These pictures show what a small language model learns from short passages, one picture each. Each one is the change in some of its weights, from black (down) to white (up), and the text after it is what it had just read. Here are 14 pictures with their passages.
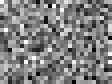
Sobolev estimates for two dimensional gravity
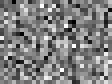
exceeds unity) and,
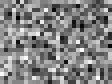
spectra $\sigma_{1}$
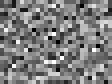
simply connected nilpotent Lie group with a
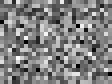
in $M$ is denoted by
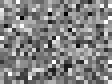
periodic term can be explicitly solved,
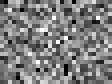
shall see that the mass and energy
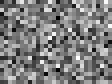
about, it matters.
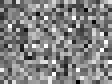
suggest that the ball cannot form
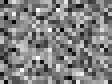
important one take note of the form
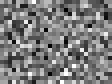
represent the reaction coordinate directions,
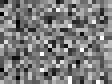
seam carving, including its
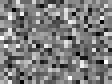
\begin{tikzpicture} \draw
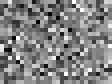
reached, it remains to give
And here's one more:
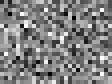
face $f$, {\em exactly
